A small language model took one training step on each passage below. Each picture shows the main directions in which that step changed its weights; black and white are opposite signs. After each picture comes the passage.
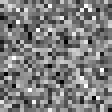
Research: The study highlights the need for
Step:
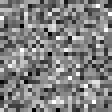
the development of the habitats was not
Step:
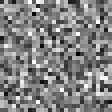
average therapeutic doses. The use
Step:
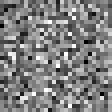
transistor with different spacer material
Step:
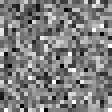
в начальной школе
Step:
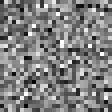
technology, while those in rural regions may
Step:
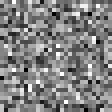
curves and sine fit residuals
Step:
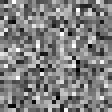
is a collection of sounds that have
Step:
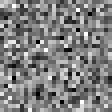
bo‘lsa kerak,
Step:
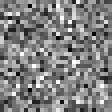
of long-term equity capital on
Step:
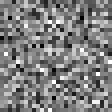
mejor opción para una futura
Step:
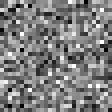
education and psychological impacts of AI
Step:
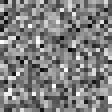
in Warri, Delta State.
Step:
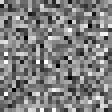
et de l'analyse de
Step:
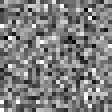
by composition with image: $m
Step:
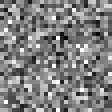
this study, a vision-based position
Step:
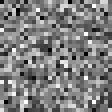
of patient variability. To overcome
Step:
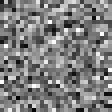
have emerged in this regard.⁴ The
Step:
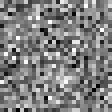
When compared to urban areas, digital
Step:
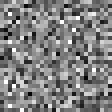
Chunki bunda pedagogik,
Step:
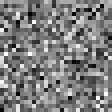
активность сохраняет
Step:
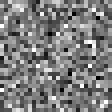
themselves to be at low risk.
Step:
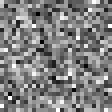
на стабільних ринках
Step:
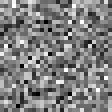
If Saturn stands in second
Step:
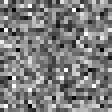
application service program. - Access Control
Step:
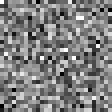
makes it particularly advantageous for
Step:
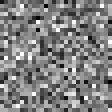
Газгольдеры проходят
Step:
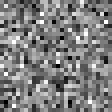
bo‘lgan ehtiyojini
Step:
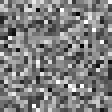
dicho impacto antes del
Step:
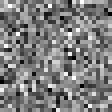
The university library in the context of
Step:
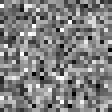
paper which shows the difference between the outputs
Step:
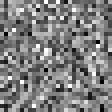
well as taxes that limit the formation
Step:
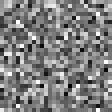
10-YEAR TRENDS
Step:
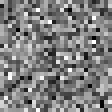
auch gethan und nach
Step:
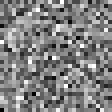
as in a formal or informal way.
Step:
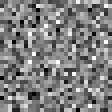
were developed to predict CWP responses
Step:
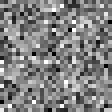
олинган натижалар
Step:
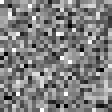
Mark. He went further to
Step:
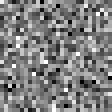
fanlar Unversiteti Pedagogika
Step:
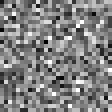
hydrogen bonds formed from
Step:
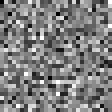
the Portage Access-Limited
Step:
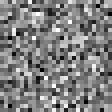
adabiyotlar tahlili,
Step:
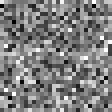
study concludes that the qualities of product
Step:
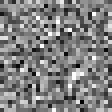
the meanings of these words so you can
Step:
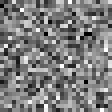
кафедри медичної
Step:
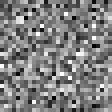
beberapa hal, yaitu: -
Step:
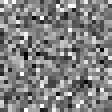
in Nigeria Godwin Mfon
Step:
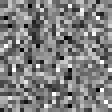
path forward. These technologies have shown
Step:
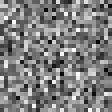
primary school teacher education study program does not yet
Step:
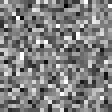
so, FEUTURE
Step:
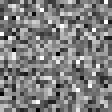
of optimal utilization of the Human
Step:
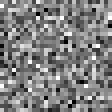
be used for coffee production because they
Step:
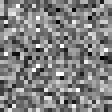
science class (enjoy doing
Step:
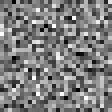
Ishonchlilik 6 8 9 9
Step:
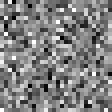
*Curriculum in early
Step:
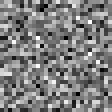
are engaged in their liberation and
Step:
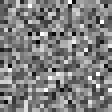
fan-texnika rivojlangan bir
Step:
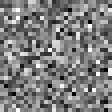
Reading Room suggested in this
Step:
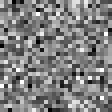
by a construct relative to the variance
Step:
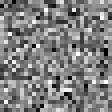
çelişkili sinyallerle
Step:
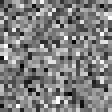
Transport xizmatlari eksporti
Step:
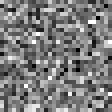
the 100 cases, 69 cases were
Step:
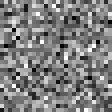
Industrial Waste Heat
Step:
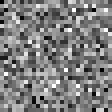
\dots + \varepsilon,
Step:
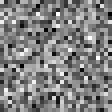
used in this study for all the statistical
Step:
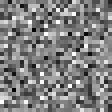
+ DBSQ Elastic
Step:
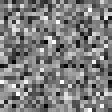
divino ou revelação –
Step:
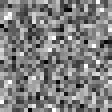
топиши даркор.
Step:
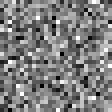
средних предприятий, и
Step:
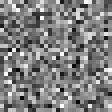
paper is a review of existing literature,
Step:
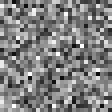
regenerative indirect evaporative
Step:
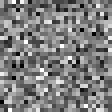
reach of conventional electron
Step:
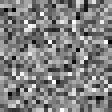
қилмади, аммо,
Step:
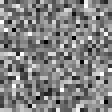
before and after the stress level at which
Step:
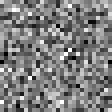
paper has traced how the crisis
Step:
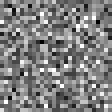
a cool year-round climate with high
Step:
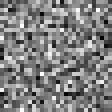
skilled provider as the implementers will
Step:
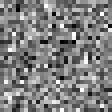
a cura da Doença
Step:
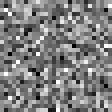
*Survei on muslim economic
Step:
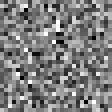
microestrutural não compensou o
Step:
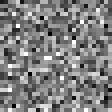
ba'zi qon oqishlarni
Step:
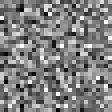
devine un element esențial în
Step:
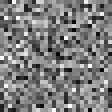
we insert an orthogonal signal
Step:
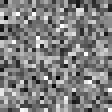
and establishing new specialized cluster
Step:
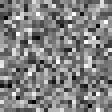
aspectos. - i. Ambas
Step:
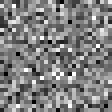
(2012). Institutional support for the
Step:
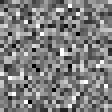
ta'limi" jurnali
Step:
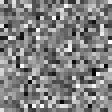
from the Web, and its purpose is
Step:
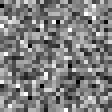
с англ. — 4-е
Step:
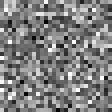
масҳара қилиш учун
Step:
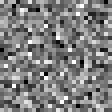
etadi. O'quvchining
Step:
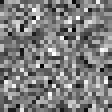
грані, осадження,
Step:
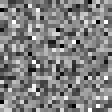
resources and promote sustainable development in the
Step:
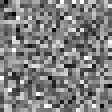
xotirasi muzokaralar
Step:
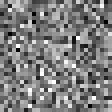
For the semi-solid gel
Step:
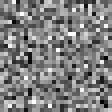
oldu. Yine kendisi,
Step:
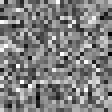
feedback from our weekly and
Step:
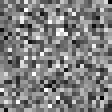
Es evidente que si un tipo
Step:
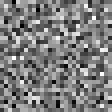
following 5 groups (I , II , III
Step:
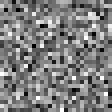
For the industrial application of ZnO
